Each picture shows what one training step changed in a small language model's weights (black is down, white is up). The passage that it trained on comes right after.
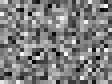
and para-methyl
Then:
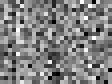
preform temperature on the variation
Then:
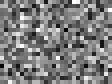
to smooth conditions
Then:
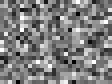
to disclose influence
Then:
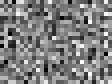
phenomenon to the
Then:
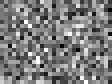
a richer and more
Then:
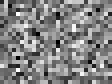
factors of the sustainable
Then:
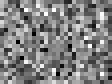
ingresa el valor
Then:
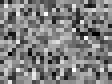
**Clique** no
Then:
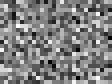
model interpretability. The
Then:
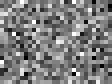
into 1 kg transparent
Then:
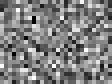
QD aggregates
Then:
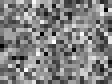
silicone fluid
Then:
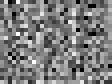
is an example of a
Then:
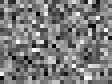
negative coefficient of
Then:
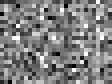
functionality of emulsions
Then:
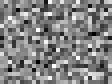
sami gegayutan
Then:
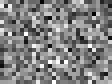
xususiy kapital
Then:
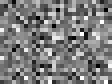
Tomography of
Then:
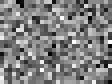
/ use of data The term
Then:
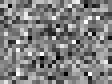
cell proliferation through
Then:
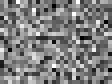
into the supervision group
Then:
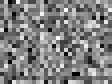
is the role of the
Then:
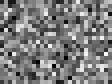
equations simultaneously
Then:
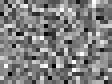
upper stages of the
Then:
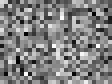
pegawai, data
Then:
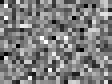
confirming that the
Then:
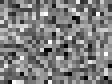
manner. It computes the
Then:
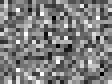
The equilibrium time
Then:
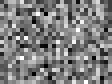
verbs were learnt through
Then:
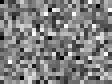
rapid specification and
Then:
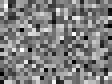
show a variety of
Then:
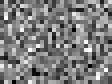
response to correlate
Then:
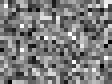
with the initial values of the
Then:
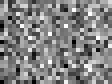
whereas for all other terms
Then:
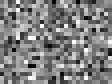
subject's permission was
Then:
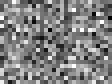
OF MEDICINAL
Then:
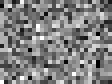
reads strain gages
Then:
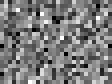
The optimize operation of an
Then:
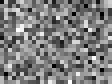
coefficient was found to be
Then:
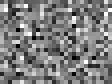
of the graviton
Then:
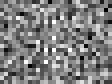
mudanças ao
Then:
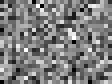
nonlinear Fourier
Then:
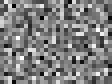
pression exercée
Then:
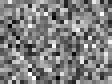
frictionless atom
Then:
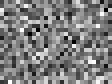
maximally cut
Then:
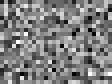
value of the plasma
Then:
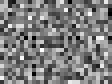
spectrum, only the
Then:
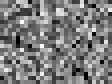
(4) неолит
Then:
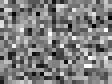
an accurate expression for
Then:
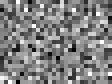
The experimental area was
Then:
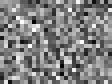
Helm1, New
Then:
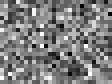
this time. In 1991,
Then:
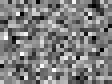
often descend into
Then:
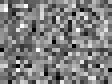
of the three variants of
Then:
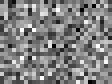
scale (VAS) for
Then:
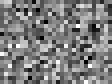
and spend the necessary
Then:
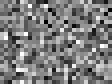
of the corona using data
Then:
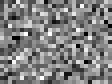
sample (about $3
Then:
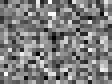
and decompose even
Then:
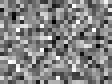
history and the reality
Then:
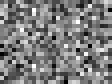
this system, below which the
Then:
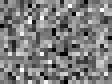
distinguishing the main
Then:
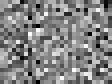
sur le risque et leur
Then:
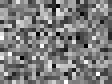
- 1) такие
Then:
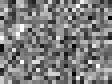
the receiver of the
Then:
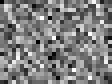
Multiple full or
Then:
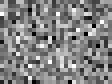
these molecules for
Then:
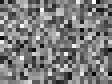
over 3 yr the equations
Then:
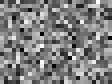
strains isolated from
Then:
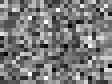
As discussed below,
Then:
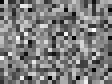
among nurses from different
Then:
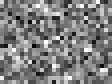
single log type
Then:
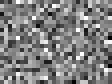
Life in Adult
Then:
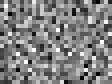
Professor Satoru
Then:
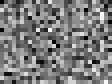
se depararam com a
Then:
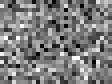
returns from
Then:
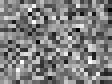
a reinforcing phase
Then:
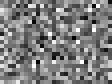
цивільного і
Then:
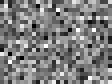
for both cities and provide
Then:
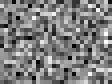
hearing that it was
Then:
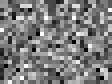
en vez de ello,
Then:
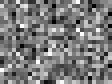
or three-dimensional
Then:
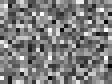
which the interest-rate
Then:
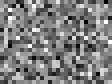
Llevar, conducir
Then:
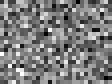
by pre-composition to
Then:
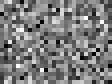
Nant is characterized by a
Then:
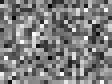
land surface models implemented
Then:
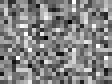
in typical process and temperature
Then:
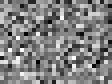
means \pm SEM from
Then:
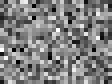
during pregnancy.
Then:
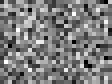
surgery was associated with
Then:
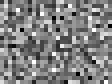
The article presents the
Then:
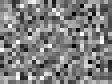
``A Viterbi
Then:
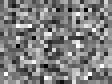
learning technologies to
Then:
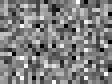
and accurate exponential
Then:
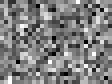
in a large general population
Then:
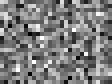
are generated through their decays
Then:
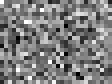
treatment extended
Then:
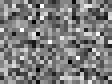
жирафа і
